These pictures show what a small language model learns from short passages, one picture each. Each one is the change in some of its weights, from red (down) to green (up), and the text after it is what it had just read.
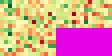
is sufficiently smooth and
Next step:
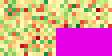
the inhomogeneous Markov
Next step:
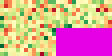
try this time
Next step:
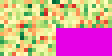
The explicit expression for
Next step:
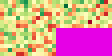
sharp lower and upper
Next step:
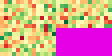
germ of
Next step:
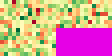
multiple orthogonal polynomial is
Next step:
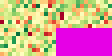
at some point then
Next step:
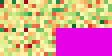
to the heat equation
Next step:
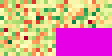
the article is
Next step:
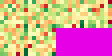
ensuite le
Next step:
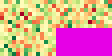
closed subtriple
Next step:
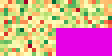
one facet with
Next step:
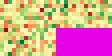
boundary of the domain
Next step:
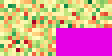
is optimal in
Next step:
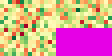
for both good compactness
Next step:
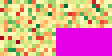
irreducible finite dimensional module
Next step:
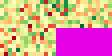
as it travels
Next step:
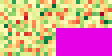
category}, meaning that
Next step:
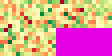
the identity functor given
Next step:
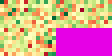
the convergence of the
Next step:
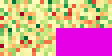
existence theory on bounded
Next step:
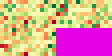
further $B
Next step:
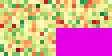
coefficients in the ring
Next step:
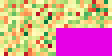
construction of an approximate
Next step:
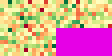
which appear as weights
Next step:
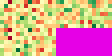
solution $X$
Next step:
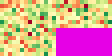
manifold} In
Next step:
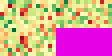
say that a group
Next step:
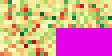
using the inner product
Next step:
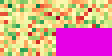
random variables also,
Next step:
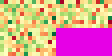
w$ where
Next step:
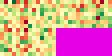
We briefly recall the
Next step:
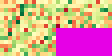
on $\dens
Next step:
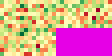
is a pairwise homeomorphism
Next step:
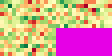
is introduced by
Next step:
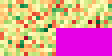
we thus have the
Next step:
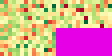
to a factor,
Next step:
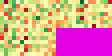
employ the closure of
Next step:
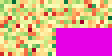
which is smooth on
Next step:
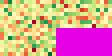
there is a unique
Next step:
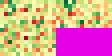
the known initial joint
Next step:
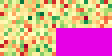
curves. Such a
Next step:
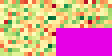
is available with probability
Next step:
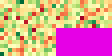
this region. Thus
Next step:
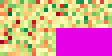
repeat it
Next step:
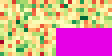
constraint Jacobians computed
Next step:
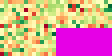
ferm\'es de
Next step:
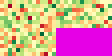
parameter considers a
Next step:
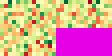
homogeneous harmonic polynomials of
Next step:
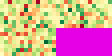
Abstract Analysis
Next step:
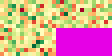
the Hausdorff metric
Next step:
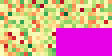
the whole class of
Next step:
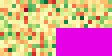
and refer the reader
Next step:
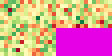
so as to satisfy
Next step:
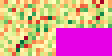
We shall discuss the
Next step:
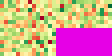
point and allows for
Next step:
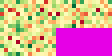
30 accurate
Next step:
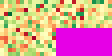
a result, the
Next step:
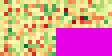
of a holomorphic mapping
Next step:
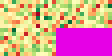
$a$, respectively
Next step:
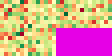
the case.
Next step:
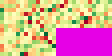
XFEM approaches to
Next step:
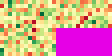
the statement. This
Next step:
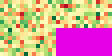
as follows:
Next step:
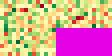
recover a result similar
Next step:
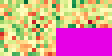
have usually many
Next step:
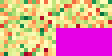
can be calculated very
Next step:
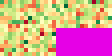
$carries orbits
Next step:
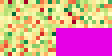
$y \in
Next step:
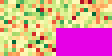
\draw [line
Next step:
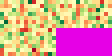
But this is proved
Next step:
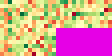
of the planar triangle
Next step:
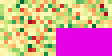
systems also refute
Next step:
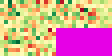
take the same
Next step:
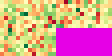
of $M$
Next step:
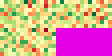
then have \[
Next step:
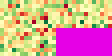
We know that there
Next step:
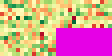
in unknowns
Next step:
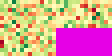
by translation on
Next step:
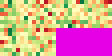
do not allow
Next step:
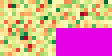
voter model
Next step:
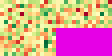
first Chern classes
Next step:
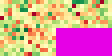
Math.\ Soc.\
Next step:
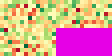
algebras whose restricted
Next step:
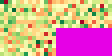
the classification - up
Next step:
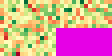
of elementary graph,
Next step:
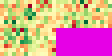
Milnor number
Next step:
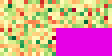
$\epsilon \in
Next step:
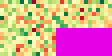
this example the base
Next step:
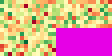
since $s$
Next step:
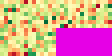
$b$ with
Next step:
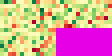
inequality holds since the
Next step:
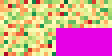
very definition of
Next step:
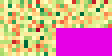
automatically implies existence
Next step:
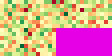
the closure of the
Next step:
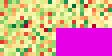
performed quite
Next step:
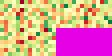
transient clustering
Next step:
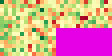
exact. Thus to
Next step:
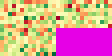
%It is clear
